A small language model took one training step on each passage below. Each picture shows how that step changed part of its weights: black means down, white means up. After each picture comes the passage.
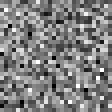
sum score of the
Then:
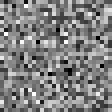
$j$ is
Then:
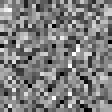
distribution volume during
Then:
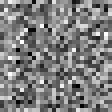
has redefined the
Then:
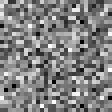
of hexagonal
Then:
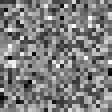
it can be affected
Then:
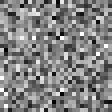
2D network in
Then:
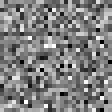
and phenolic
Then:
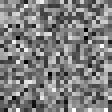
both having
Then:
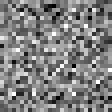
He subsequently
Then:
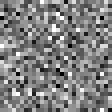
three Pareto
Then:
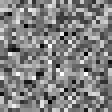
Whether the
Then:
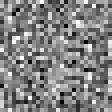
which means to
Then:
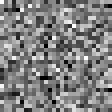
and the simplest
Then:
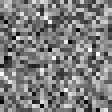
x)$. These
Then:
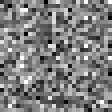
development is gaining
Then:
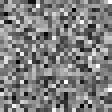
written by
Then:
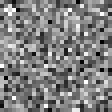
exhibit significant
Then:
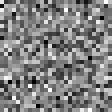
on the predictability
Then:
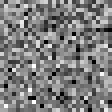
current one) shared
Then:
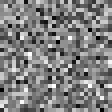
corresponding to a specific
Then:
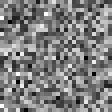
the chain formation
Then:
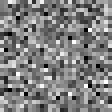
creating a not so
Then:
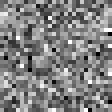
environmental quality are
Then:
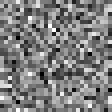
that the soft
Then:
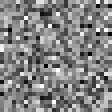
relevant for understanding
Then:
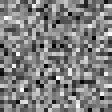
often fall
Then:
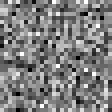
almost periodic
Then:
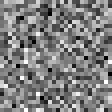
member, the design
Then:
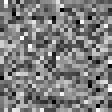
its colossal
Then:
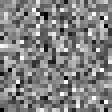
stuff of the
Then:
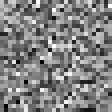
can be obtained from that
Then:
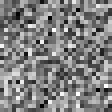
the reagent
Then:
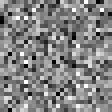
cuts from the
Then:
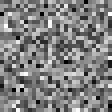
like an outlier
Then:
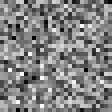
consistent with the
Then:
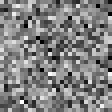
invariant changes
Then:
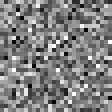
with a coefficient
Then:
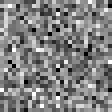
processes, and lead
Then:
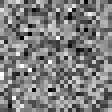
means that there is
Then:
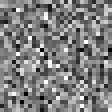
\rangle$, where
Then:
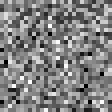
on request.
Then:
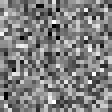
performance. This only shows
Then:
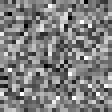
a QUBO
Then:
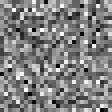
An allowable J1
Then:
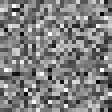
[see the data for
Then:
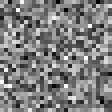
recorded as a
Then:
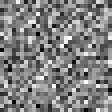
due to structured
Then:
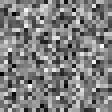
close by.
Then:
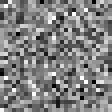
six equally
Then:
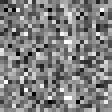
until $x$
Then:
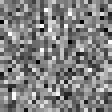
One practical problem
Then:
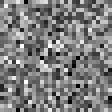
lower than that obtained by
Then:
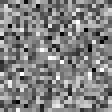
values common to the
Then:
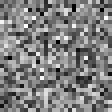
activities as
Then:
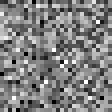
W (Fig.
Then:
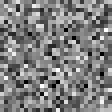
between these two fields
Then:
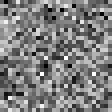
decompose specific
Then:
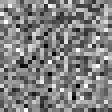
of product has also
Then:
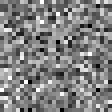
map onto
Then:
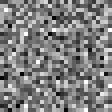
calculated values from both
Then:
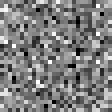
denotes the
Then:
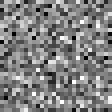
name of this
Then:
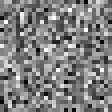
Compliance with
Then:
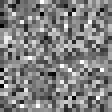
observable. Such
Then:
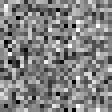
constraints from the
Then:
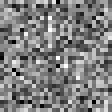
account to find out
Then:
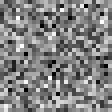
Materials in a
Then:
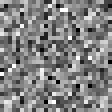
and creatively,
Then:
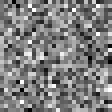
such melts.
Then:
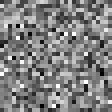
the Word document
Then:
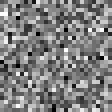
combinations of
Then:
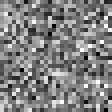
querying process
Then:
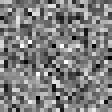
For both the follower
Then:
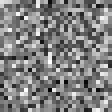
as discussed in point
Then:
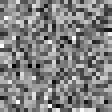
of the null
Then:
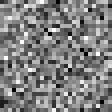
allocated to one
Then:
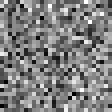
rational form solutions
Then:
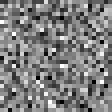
packages for
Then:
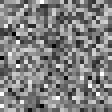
a lattice.
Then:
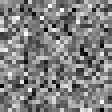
dedicated to
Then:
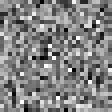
characterizations, are
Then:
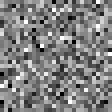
P_c$ and
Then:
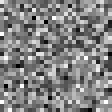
by tmdb
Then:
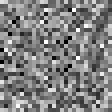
elicit a
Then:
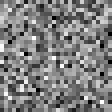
frequency. However the
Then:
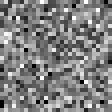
phase, neural network
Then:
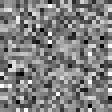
This is when the
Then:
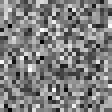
measured by the standard
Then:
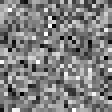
power spectrum across
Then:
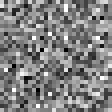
to attack,
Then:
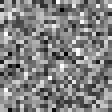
circuits based on
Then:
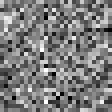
and sharing research
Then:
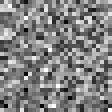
k s} d
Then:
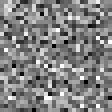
channel at $E
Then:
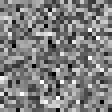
and average zero
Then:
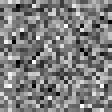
is seen as a
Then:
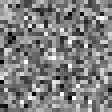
dependence similar to
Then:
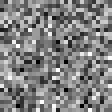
on the distribution of
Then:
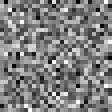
the yield and the
